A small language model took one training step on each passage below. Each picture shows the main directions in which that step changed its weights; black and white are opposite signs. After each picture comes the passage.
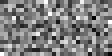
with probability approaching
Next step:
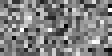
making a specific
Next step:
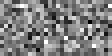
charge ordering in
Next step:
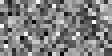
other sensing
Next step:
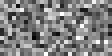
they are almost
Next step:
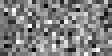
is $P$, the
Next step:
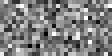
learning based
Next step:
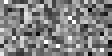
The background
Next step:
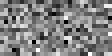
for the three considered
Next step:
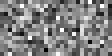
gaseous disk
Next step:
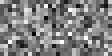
messages that
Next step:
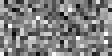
$\mathrm{\sim 5
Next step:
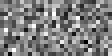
abandon the
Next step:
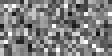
\equiv \eta
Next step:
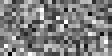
reduces in the
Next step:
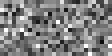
and helium
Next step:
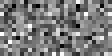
\nonumber \\ &
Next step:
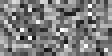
then the correction to
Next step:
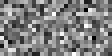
the quantity of
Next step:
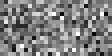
for energies
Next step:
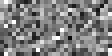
among various
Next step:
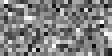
Laue Zone
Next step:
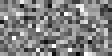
Rev. B
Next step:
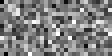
to the work being
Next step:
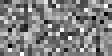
using a point source
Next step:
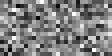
search for other
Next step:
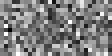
coordinates in the
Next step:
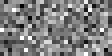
$A$ is the
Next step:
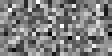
significantly larger:
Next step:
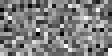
full conditional
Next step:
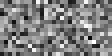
be a relatively
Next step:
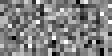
an important impact on
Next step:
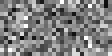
that the total phase is
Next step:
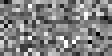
masses of the
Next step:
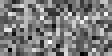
comparison, we also
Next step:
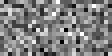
the shear
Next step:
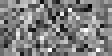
equations are reduced to
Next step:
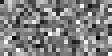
to some physical
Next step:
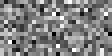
the Hilbert
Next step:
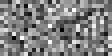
emission. This would
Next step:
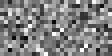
the aperture
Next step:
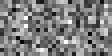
that the cloudy
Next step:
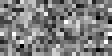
conditions, producing
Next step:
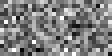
for the numerator
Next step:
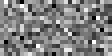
T_0 \right
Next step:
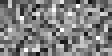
left to right
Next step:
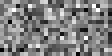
threshold and
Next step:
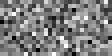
first and the ground
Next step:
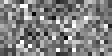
Using these, we
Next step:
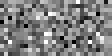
and that of the
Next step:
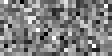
validates the
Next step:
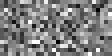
affect the
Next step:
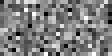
ballistic regime
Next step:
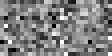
represent the position
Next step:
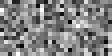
be given in terms of
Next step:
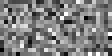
for maintaining
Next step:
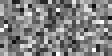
signals. It
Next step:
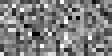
where \be \alpha
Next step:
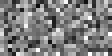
systems having
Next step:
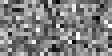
approximation}. This
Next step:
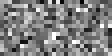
observations do not
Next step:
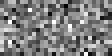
depth of
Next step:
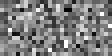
effects here considered will not
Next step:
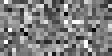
The series
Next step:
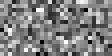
contributions to the
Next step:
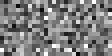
at low and high
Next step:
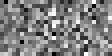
(left) and
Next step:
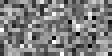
the single particle
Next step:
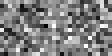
performed to find the
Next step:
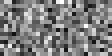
entanglement in
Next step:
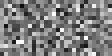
location of
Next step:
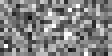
are listed in
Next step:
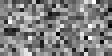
is an example of
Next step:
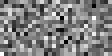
the cosmological
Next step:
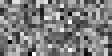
be updated in
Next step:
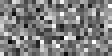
study on a 2D
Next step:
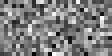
the following relation
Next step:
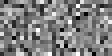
the electronic properties in
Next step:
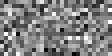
the classical path
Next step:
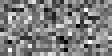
we can associate the
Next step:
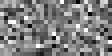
At the same
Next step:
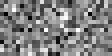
$\Delta T$ the
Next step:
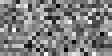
topological order. The
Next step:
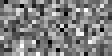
the Green's
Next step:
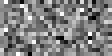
DW model and the
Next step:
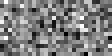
that discourages
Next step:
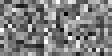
charge particle may
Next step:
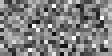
reading of the
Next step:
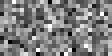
experiments. Such
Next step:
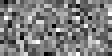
] \node
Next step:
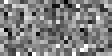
First, to
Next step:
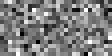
identical with {\sc
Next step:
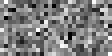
overall information $\Delta
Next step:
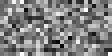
ads or directly
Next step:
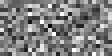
expect to report
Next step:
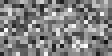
the course of
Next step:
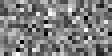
from $x$ while
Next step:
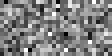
the columnar
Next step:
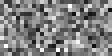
these realistic and
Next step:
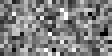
study the collective
